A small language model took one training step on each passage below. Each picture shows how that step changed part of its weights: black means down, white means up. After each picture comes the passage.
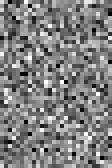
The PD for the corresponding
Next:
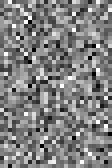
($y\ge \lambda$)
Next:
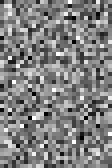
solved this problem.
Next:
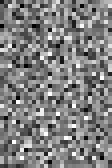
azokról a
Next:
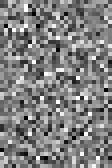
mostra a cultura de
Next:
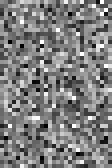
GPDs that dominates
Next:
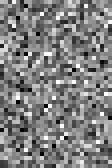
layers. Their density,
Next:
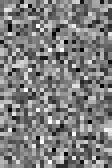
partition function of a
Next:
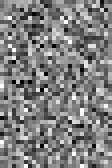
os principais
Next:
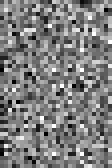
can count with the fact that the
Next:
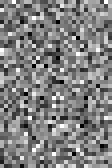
their arrival times.
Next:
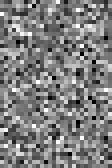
X-ray steep decline
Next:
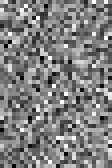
of reaction. Thanks to
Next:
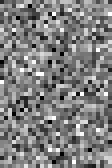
which are described by a
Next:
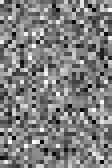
quantum group extension
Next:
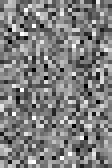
reforçam a importância
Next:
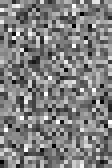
to in the Introduction,
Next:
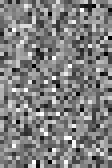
the propagation front
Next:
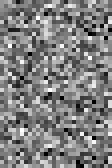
asarlar yaratgan
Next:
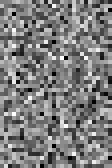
modelele culturale de
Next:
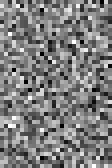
é culturalmente
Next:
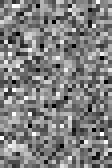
example via expert
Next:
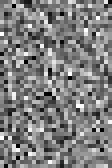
already decribed by
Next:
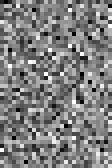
interest to express the
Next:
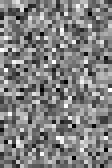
hand. Most papers
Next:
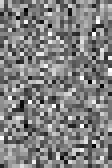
depth images [16].
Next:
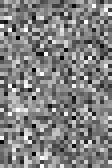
аффиксов в
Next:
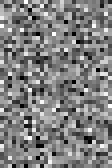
компрессии в
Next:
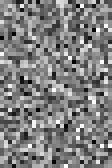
keladi. Bu esa
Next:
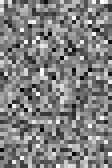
mean PM 2.5
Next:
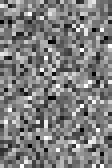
We do not know $
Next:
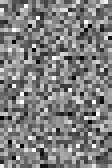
sultan á él
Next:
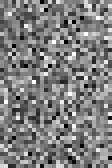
extend it to include
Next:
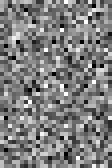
y trascendencia de
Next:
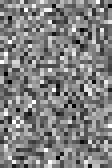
social et surtout à la
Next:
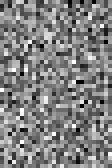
Schur stable.
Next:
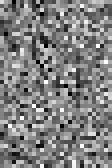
Aichi, Japan}
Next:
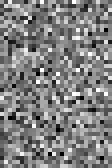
some algebra, we obtain
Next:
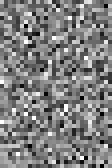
solution may be suggestive
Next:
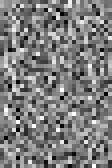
bath model derived from a
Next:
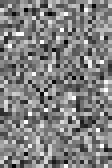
Autonomia ou
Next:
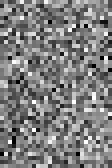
complete and adhered to
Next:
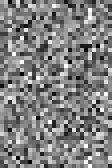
all spiking activity of
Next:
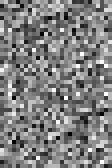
ga nisbatan
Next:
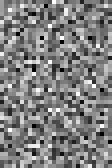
posterior. Posterior
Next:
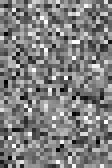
it can be arranged with
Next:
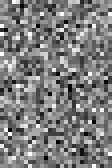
chiral symmetry
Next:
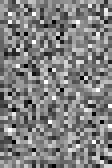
each oriented with the
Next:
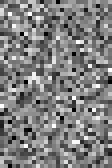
is no moving part with
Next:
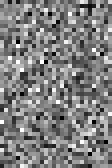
Propósito do
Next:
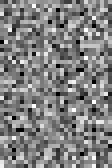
and Eq.~\ref{eq:
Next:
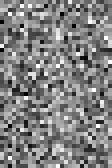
uning o'zi
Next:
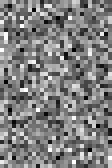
judicial a partir de
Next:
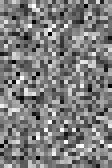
of the instrument we may consider
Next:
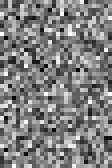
aniqlash, ta'lim
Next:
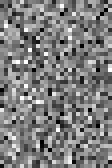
This derivation works by
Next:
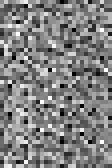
підхід до
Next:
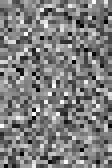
of dense star-forming
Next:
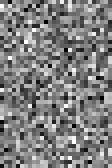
data on BC. This
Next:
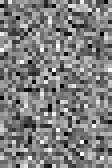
which only ensemble
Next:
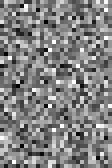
bayon etadi.
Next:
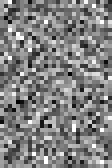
components of the ISM.
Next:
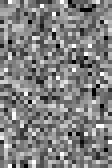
e coinvolgenti
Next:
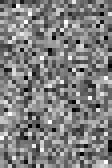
distinctive feature of
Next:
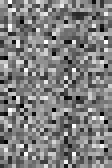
мы не можем
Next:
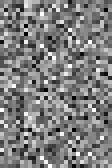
the error vector
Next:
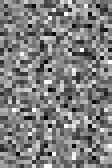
Issue - I
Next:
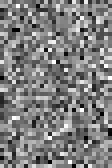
heat addition rate |
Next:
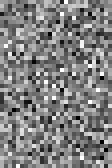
within the HGL across
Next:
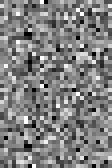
portugueses y
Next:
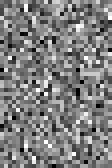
and $\mathcal P_i'$,
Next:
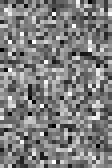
para fins de remição
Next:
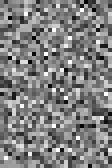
the spectral features in the
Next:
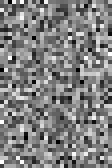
and T denote the
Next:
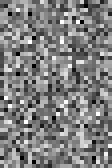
these two phases, we expect
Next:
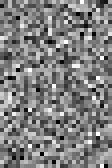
light atoms are
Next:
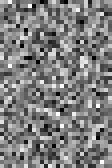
are open strings or open
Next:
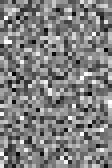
shows as a correction
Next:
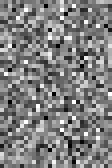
a sum of resonances
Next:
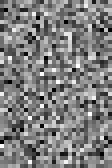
transition at that temperature. This
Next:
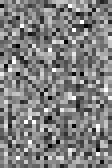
AUTO fails to
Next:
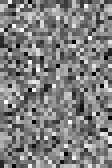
problem is to find the
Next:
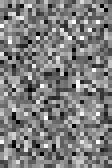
moda, por que não
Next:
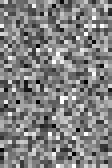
kerak. Bundan
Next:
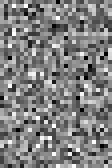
and navigation systems.
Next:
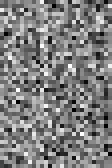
B., Brinchmann
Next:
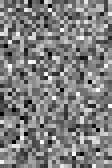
intertwined with social,
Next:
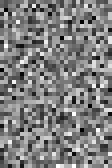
in time. We use the
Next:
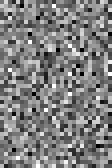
the amplitudes involve
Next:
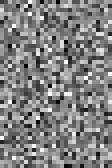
a comoving sphere of
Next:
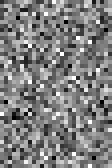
that $h$ has influx
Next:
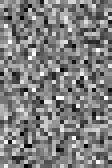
for a fully convective
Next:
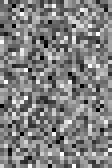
resonant line shape for
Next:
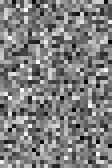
composition, the
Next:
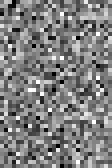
are integrated and generalized for
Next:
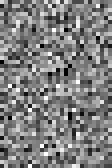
ca să stea în
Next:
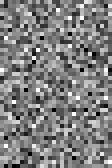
closed-form solution for
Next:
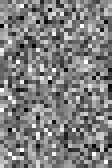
representative emission lines of
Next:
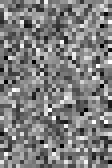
heat current to become
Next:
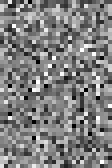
of the problem as
